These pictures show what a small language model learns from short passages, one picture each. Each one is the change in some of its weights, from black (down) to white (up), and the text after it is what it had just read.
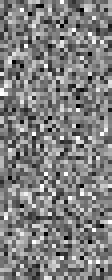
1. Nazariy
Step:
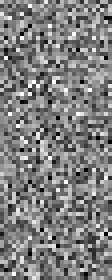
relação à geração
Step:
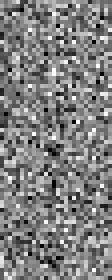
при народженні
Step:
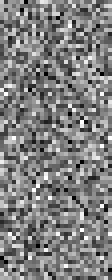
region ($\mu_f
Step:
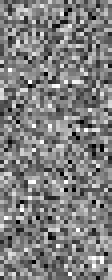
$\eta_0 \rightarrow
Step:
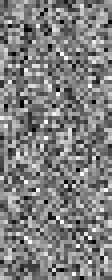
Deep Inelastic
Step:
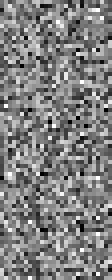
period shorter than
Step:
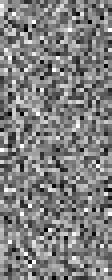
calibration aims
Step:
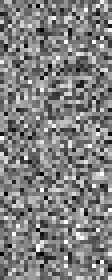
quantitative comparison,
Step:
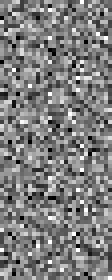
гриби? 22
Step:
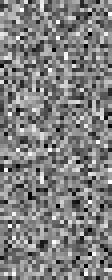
davlat va kuchli
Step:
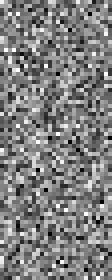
Wenn ich
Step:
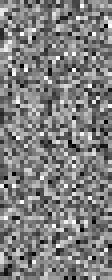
então já não
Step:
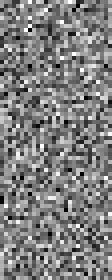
up with two vacua
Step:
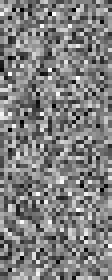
tratamento dado
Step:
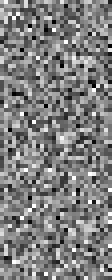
ekan, millat
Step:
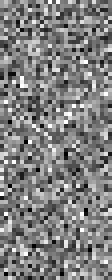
illustrates this point.
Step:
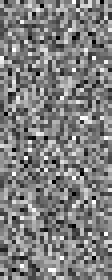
o talento no
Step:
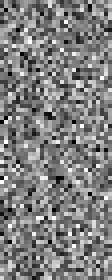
1 & Client 2
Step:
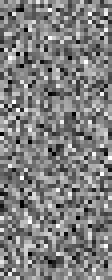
времени; –
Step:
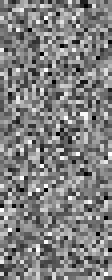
innovation. –
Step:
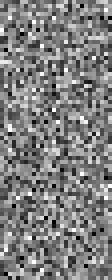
view, it is
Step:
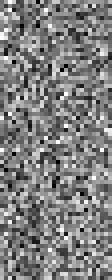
supported by the National
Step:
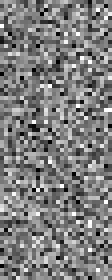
Normallik Testi
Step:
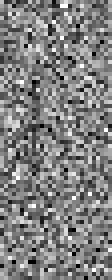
Bresse chickens
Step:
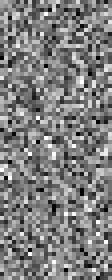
in both the leading phase
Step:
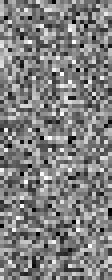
wave does not change sign.
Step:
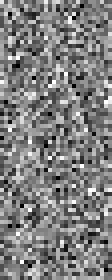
In this case starting with
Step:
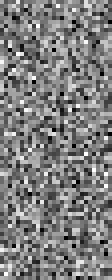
aims to motivate
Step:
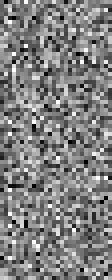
texture patterns between
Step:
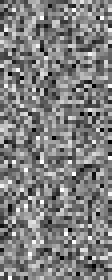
uzoq vaqt
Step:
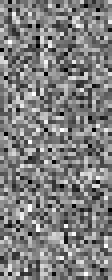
us to directly compare
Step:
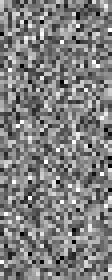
expensive flux
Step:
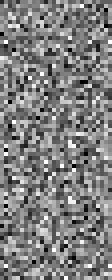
low-cost** per
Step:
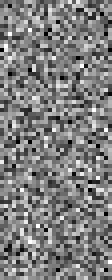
Idéia de uma
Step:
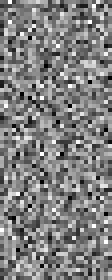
par une diminution
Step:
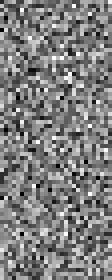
Even though the conditions
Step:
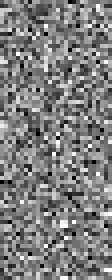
field \begin{equation}
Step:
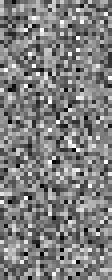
Let us first observe
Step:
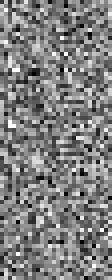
China under Grant
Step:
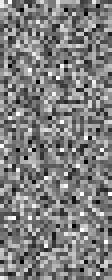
integration of the expressions
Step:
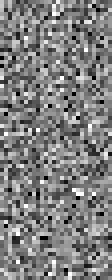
related both to the increase in
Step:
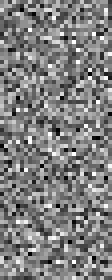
— коллективная
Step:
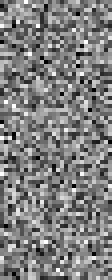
boy shaxsni
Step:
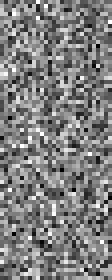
noise model. Then,
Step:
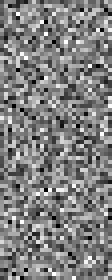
dasturlar ishlab
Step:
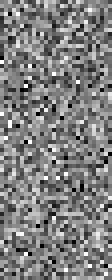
This ensures the presence of
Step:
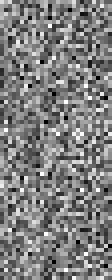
ratio of the data. The
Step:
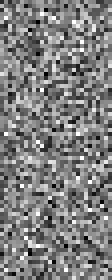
of the authors.
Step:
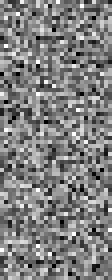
taking into account the
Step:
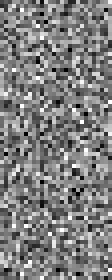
for the free fermion
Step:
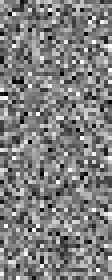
для широкого
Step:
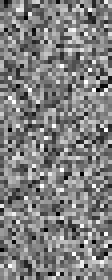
Atividades que no
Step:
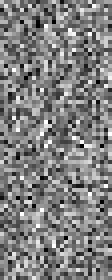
energy-momentum problem
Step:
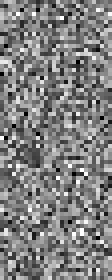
contributes based on their
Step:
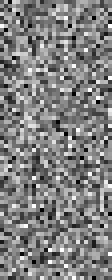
voltage regulator
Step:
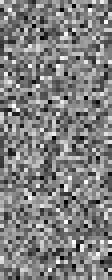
weak bosons and family
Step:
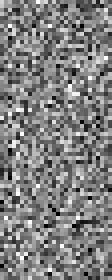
quantum teleportation
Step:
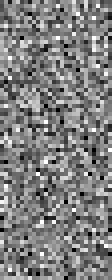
Another consequence of
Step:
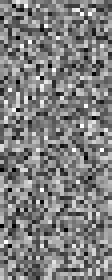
comparing them with the
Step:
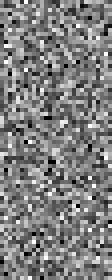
crucial para las
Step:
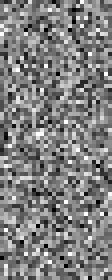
W. Kohn,
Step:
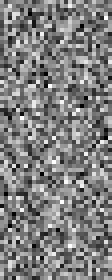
Sunito, S.
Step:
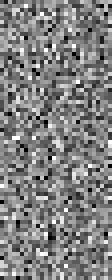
bir şekilde
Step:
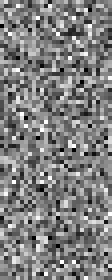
very young, massive
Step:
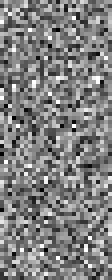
tekshirishi va
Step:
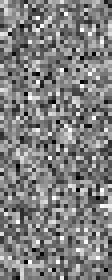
{\em families}) is
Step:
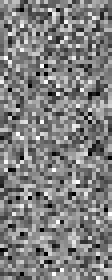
ім. М.
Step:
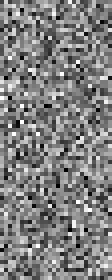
The refractive indices
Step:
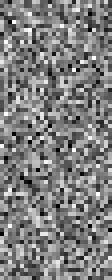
avaliação do
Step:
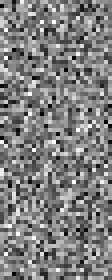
o'ng va ters
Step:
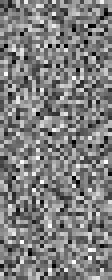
the general trends.
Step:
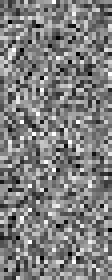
constraints files.
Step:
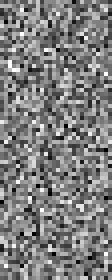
Graduate University for
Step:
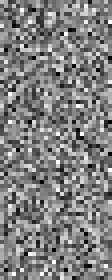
we follow the recipe
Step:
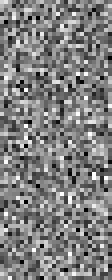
increase in quasiparticle
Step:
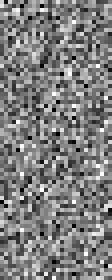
domain, and both have its
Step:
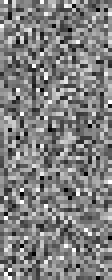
rise of incident
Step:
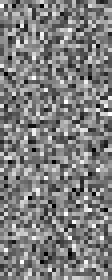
due to the environmental
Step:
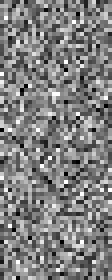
the transverse momentum
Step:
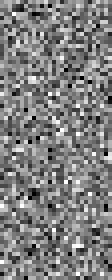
за всякі
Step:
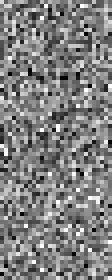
poético cuyas
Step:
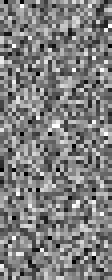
o efeito de
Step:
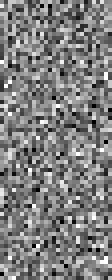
que a utilização do
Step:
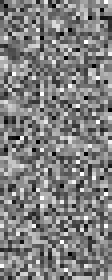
as directed links
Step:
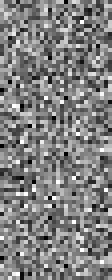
are conserved in
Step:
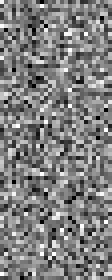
Sherman Act
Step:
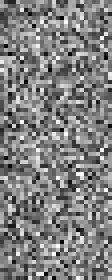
processes, since they
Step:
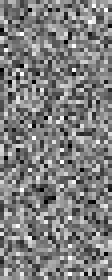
merkez alarak,
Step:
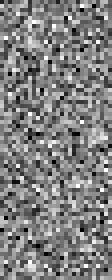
Planck HFI
